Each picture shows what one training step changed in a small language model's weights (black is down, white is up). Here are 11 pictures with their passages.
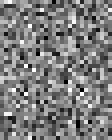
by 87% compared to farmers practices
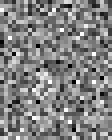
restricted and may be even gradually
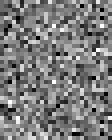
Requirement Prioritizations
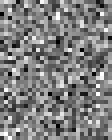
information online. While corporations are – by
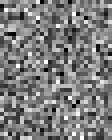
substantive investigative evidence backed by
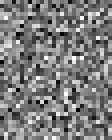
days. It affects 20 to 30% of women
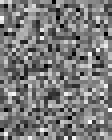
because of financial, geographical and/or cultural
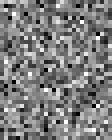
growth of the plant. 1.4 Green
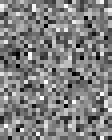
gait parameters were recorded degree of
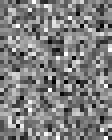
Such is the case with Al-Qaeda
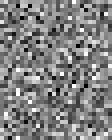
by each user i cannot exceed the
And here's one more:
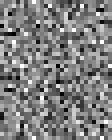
three kinds of adhesives with different
